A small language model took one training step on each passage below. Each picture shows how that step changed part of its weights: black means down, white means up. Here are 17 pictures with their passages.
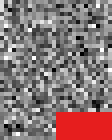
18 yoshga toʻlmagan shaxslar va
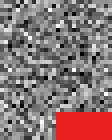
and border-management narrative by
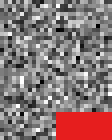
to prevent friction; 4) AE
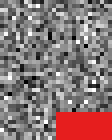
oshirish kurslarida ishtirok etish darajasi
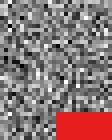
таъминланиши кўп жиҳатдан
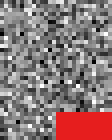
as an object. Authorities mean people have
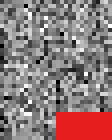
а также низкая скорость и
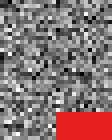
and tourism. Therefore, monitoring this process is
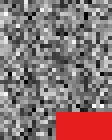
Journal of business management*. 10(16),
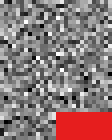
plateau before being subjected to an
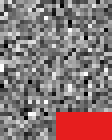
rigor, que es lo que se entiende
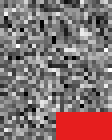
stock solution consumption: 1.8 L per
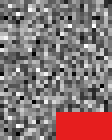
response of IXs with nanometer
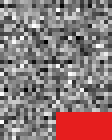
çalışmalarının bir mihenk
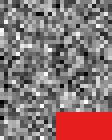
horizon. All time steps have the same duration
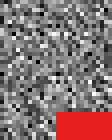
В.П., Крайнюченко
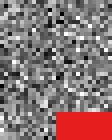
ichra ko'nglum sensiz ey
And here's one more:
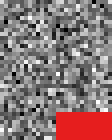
hypodermis. Both systems offer
